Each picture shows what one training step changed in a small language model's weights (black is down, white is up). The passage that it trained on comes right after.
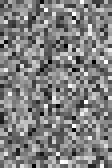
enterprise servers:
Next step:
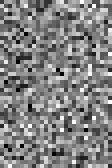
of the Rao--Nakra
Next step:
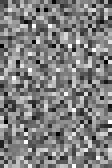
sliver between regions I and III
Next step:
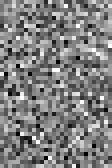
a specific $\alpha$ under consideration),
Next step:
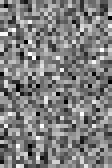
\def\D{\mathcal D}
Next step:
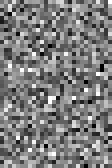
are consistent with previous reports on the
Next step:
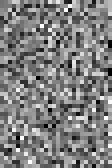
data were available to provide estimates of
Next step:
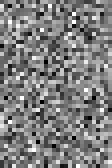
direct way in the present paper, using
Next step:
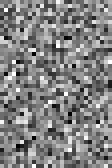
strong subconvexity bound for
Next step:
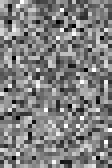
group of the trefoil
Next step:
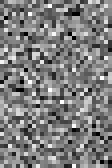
\emph{the trace on
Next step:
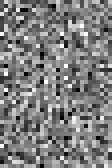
uniquely identified by the asymptotic behaviour
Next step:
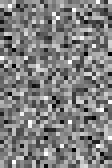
point operations are done with $50$
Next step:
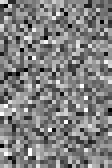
$\Gamma \union \Gamma'$
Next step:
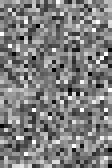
in $A$, there is a third
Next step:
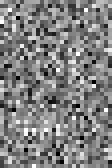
the SKA Organisation
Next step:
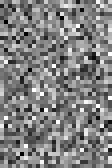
of radius comparable to $R$. Thus
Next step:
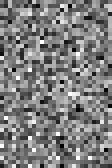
higher number of digits. In the
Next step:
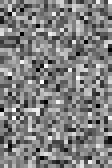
are very close. Therefore, in case
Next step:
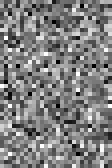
proposition holds for $\lambda$ sufficiently
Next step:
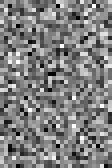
\cite{KNW}. We
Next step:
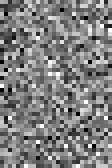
we are now ready to generate a
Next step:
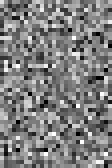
We note that when $\varepsilon =
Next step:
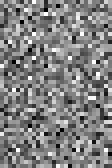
$\eta>0$ sufficiently small.
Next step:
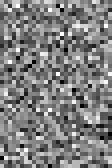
joint log-likelihood for a generic
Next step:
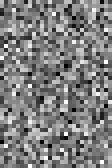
+ \tilde{\Theta}_k,
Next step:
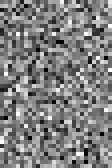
of \bb{T}. The
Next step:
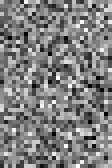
to a minimum of three gauge
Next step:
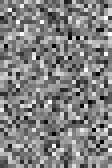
divisors of $n$,
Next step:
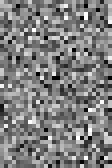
vacuum noise to the measurement outcome
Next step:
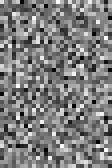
stability, NOHMs can be
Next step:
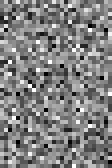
treatment.% \footnote{
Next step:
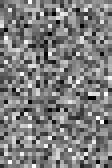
the inductive procedure continues. If
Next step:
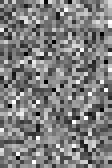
for checking the accuracy of the solution
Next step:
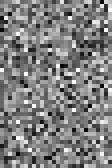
really need is to have eternal
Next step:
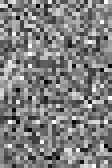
\subset T_X. $$ Let
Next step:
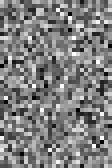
To see this, let $z =
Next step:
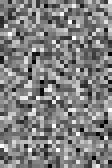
these are also essential component of DAD
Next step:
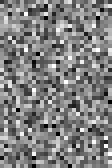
in $\hat{\mathbf{s}}$
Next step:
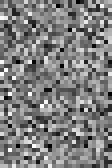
such that $\Li(\pi)\setminus
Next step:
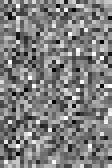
indices $i_1\cdots
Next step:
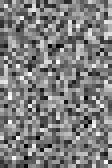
the codimension of $\mu$ in
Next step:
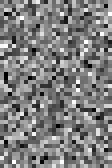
suggesting that their primary BHs would
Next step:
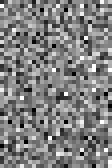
Small BCS ratio,
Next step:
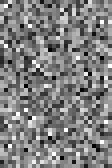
obtain \begin{equation}
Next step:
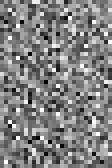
drivers. As indifferent features can
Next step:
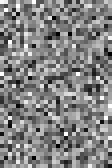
argument for every isomorphism type of projective
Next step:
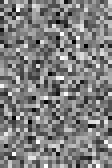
satisfied. However, the lane change
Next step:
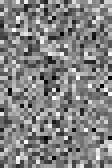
time $t=0$, we get
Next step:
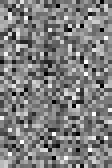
useful later. Let $A\cup
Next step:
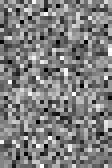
$\delta_{r}$ and
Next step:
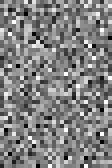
equivalent to \begin{align*}
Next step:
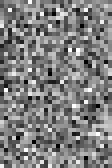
this continues when running on a
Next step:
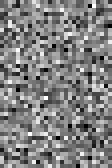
single angular-momentum-like constant
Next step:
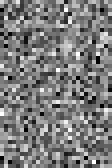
absence of any spatial confinement,
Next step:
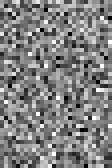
magnitude of the electric voltage here,
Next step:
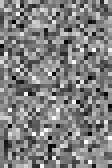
any stable map has connected image set it
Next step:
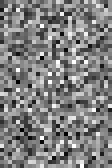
great successes of model theory has been
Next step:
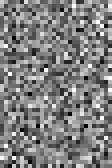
to require that the sign carried by
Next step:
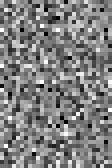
ARL can be employed to obtain the
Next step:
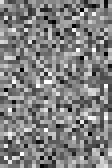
(regarding the sign of
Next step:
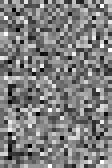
that appear in the EDM calculations
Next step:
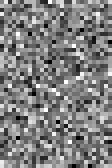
is defined by the usual series, see
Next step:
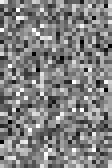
easily deduced by taking two points
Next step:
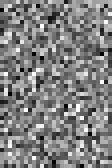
linear spin wave approximation; however, this
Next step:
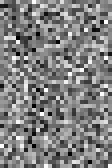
B_{1}$ is dense in
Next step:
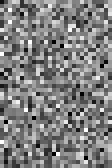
whilst other times and distances were
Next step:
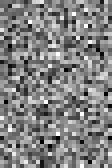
gauge theories,} Phys. Rev.
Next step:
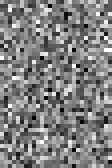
Equation (\ref{eqn:a})
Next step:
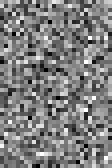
original formulation. The overlapping subsets
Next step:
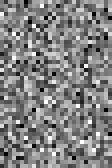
Sunderland, MA.
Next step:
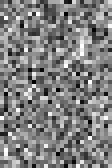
all storms with $\Delta
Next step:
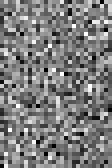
need for other relevant mechanisms or physics.
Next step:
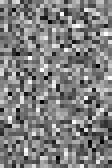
These maps are described in detail in
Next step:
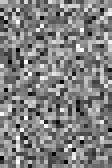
decay result, from which the usual exponential
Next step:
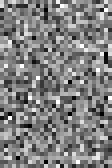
N^*$ coupling strengths are useful both
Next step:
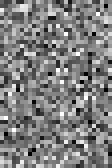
a fractal of unity
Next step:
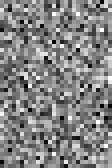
for every $p \in \overline
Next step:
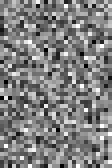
a template for the dimensional fractional
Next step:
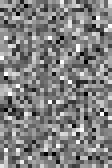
of $\tau\sim1$ layer
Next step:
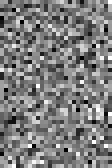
first, we write down the equation of
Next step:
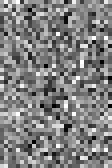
face $\bar e(t)$ and
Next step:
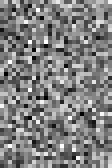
and test datasets, each consisting of some
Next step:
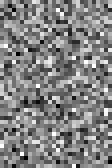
Notice that a cycle of length
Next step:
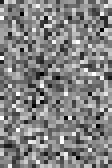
$M_{reg}$ is admissible if
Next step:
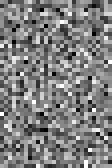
POVM. Note that if
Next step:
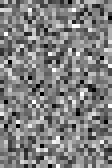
the condition $q = 1$ and
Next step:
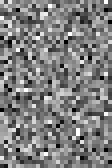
projection map $\tau \to
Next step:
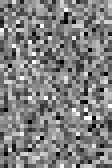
be a unit vector in ${\bf
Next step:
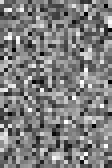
\ar[r] & \mathcal
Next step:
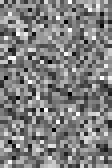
\text{given for example
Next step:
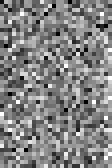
for every Dirichlet series with periodic coefficients).
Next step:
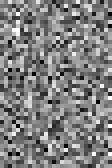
system of linear algebraic equations dependent on parameters
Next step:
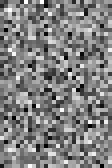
monotone. Then, since
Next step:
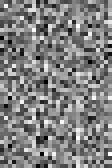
the thesis follows from the above
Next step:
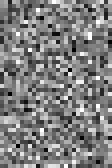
seeing 0.8'' and
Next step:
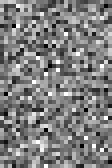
a pair of oppositely charged muons
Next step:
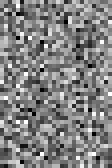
independently constructed higher-order symplectic
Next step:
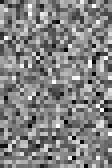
differentiation to create an AD
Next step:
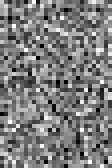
and 2:1. Another interesting
